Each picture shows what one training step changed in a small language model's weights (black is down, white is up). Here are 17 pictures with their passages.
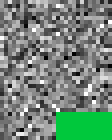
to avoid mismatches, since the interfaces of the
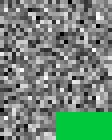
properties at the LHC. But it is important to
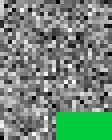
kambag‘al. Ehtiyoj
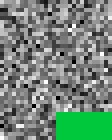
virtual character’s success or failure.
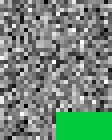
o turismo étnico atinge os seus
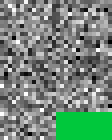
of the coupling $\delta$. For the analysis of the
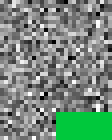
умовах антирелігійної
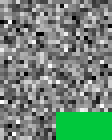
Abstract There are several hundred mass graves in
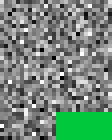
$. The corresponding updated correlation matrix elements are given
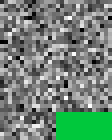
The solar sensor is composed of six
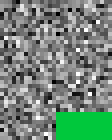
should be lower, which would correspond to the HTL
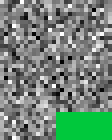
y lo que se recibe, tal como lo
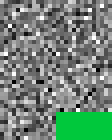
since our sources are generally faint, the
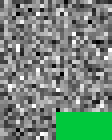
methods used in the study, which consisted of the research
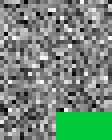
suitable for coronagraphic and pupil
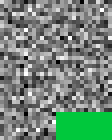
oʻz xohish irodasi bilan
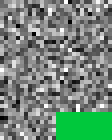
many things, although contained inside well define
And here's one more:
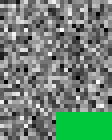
image and $\mathbf{T(\cdot)}$ denote a
